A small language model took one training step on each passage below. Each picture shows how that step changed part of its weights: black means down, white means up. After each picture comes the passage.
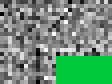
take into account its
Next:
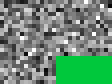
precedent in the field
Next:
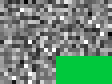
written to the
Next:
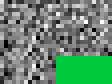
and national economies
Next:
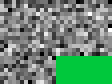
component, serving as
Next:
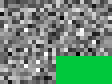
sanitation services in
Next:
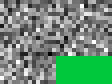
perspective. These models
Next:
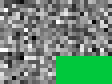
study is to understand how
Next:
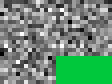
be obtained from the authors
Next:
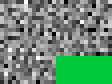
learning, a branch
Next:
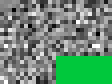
spring, we
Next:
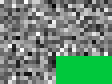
que permitan
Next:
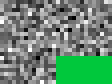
to accrue from a
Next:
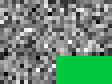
The service requires that
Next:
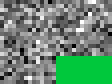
attempt has been
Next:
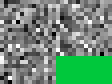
Hong Kong, and
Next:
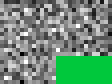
the best option among
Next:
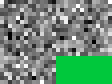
(123 students)
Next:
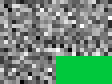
mostly dominated the
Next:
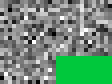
change if those needs were
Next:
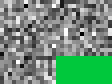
Indeed many of
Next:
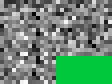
fatigue. The
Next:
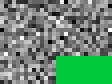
for certifying
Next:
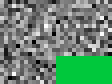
of the Zoram
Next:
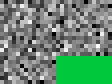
supportive care,
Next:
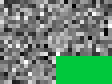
The top panel
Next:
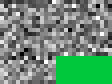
work, revised the
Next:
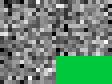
presence of disability or
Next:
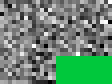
allow the Government
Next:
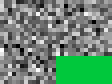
approximation uses
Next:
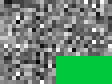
Not significant Rural
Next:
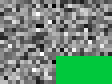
in Indonesia as
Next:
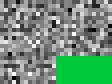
strategies in the public sector
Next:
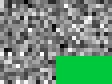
is $\alpha =
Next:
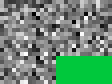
fatigue reduction
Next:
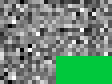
various pests and
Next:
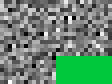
data, (ii)
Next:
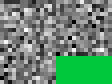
the enterprise and
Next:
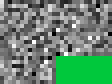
and multiple visits per
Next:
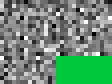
is nature and its
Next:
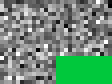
dependence at all levels of
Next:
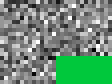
was used in identification of
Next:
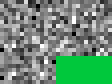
platforms, proved to
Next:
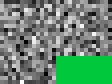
the evolution of
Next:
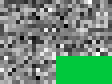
flexible solar
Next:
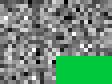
available bank reserves
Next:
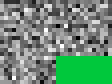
the analyzer polarization
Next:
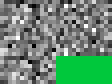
1. Introduction
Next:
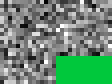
temperature on the rotor
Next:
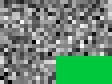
prejudice and
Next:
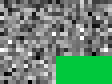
trains itself online during
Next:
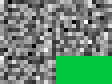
and motivation are
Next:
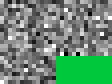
of collaboration among
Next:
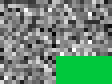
it is known as the
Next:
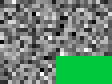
title type format
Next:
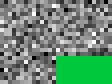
security in this route
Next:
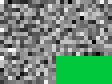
and then increased with the increase
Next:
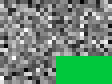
technologies for producing
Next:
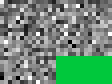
(Represented in
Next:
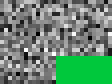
provide a plan that
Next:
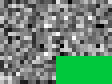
of education. In this
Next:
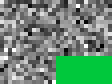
with 30 CPUs
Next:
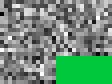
ester with a few
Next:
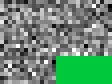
as the "Gift
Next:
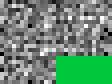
of various vegetative
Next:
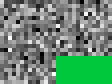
produced for a study
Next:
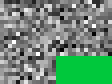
the senses of the
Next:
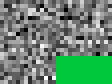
solid waste is
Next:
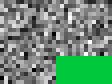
across all models, recall
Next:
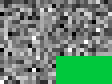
titanate was then
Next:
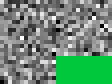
was drawn from three
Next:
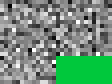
have slightly lower
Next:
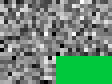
challenges, such as how
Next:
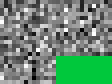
Research. I received
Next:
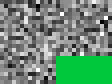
teaching of the
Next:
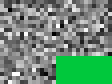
assist poultry
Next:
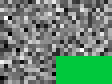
detectors generates a
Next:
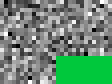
Generation funds
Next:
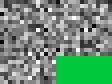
be used in wood
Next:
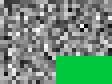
The term recycling
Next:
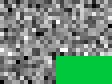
policies addressing
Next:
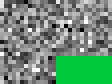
is due to differences in
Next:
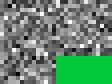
yCM- and
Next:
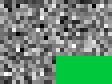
shown in Figure 1).
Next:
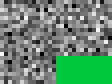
relation: $$E
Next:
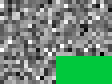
example, close to the
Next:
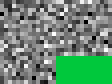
loved the authentic
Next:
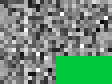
teaching and learning
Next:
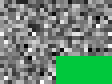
for respondents from European countries
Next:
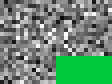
Chain Management which
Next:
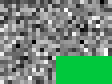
declared by authors
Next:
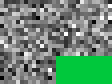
finely grated
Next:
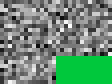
differ widely with
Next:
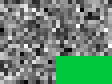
health support. The University
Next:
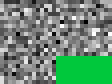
the ranges to be
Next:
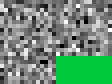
improvement paths are
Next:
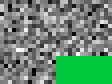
must continue to move
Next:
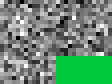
3D CAD). The
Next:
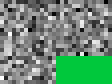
for accessing information are in
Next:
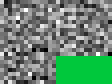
Introduction A
